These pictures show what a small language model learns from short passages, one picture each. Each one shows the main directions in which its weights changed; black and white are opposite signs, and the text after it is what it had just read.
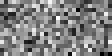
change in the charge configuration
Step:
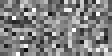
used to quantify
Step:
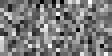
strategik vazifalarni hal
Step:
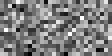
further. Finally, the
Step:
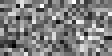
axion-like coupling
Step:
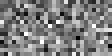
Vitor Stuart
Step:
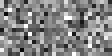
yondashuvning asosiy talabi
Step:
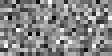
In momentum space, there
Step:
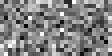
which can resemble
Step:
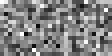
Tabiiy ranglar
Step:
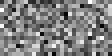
demografik omillar
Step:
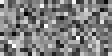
(dark radiation and
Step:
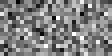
reducción de
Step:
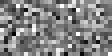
da detecção e
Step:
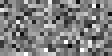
and taking the limit
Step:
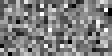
en fonction
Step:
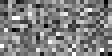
time in the cold
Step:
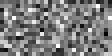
computational time depending on the
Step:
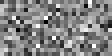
qualidade de vida da
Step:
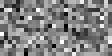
the heterogeneity
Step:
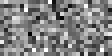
interval is also shown.}
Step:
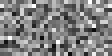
tanishib chiqishi
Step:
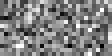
los médicos
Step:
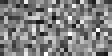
\bibinfo {journal}
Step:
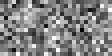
la dificultad
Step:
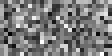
dimora del
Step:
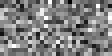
low temperature, which may
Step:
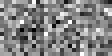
комплекс иш
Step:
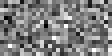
las fiestas
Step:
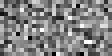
cruzada do
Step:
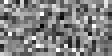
emotional states.
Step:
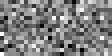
substantial parameter space
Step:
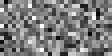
CTA telescope
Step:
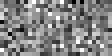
должен был
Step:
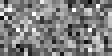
their development strategies,
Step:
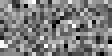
На цьому
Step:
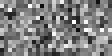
keluvchi terminlarni
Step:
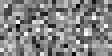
Lond. Ser
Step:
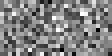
a hybridization gap
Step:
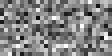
some psychological
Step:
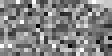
policy to be valid.
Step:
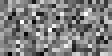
of relaxation toward
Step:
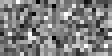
right guess.
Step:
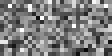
col nome di
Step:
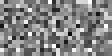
віку і до
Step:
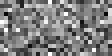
this corresponds to an uncertainty
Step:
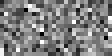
do Vale do
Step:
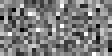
of independent NESO
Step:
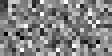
Nyquist rate
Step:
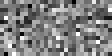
de. Estudos
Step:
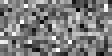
we prove existence of
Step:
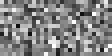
and two virtual
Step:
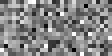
выходит из
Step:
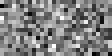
of photon loss and shows
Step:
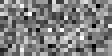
that we obtain is also
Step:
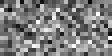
pedagogik jihatlari 517
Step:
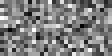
even smaller and can be
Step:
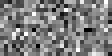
the bounds we obtain
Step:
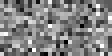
dispersion relation, whose
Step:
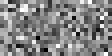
the theory under coordinate
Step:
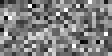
social literacy ay
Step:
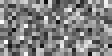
of top $M$
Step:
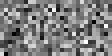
académico y
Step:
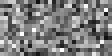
A bound can be set
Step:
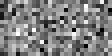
de intercambios
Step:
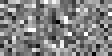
ошириш мақсадида
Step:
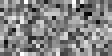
on pre-trends
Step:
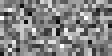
routed through a
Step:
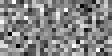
or more planets are
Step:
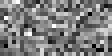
one common node.
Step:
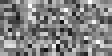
exponent ratio, as
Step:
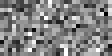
In the other, one
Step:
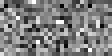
entende o seu
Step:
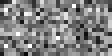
oqibat ortida
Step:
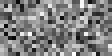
model presented earlier,
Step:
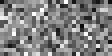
fait par la
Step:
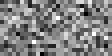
by having a larger
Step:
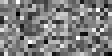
the midplane.
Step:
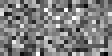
to verify the
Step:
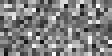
Normalized distribution of
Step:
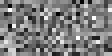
the oxide layer
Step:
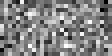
stringent the
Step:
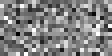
valor fundamental de los
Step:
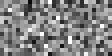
light emission in nonlinear
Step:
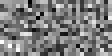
trung và
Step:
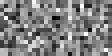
va metodlardan foydalanib
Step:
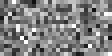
cohort in
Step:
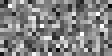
míg a
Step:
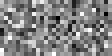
education in educational
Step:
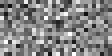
for the computation of
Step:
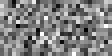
De Smedt,
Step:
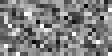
e a oficina
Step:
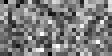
qalinligi va
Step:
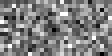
gravity side. In
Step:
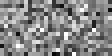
was prepared with
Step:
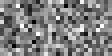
command from a
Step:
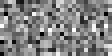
one can realize that
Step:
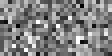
atuam como
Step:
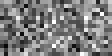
As blockchain
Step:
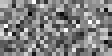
J. Broken
